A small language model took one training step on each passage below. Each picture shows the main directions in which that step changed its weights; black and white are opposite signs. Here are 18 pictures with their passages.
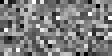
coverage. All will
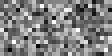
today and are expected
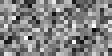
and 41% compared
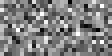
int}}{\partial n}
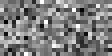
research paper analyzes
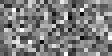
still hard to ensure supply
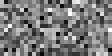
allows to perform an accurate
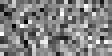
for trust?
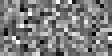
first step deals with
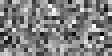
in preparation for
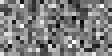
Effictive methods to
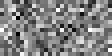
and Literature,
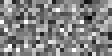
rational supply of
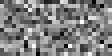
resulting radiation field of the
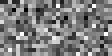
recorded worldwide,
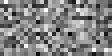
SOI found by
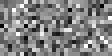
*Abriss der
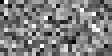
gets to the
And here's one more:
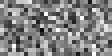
become familiar with the
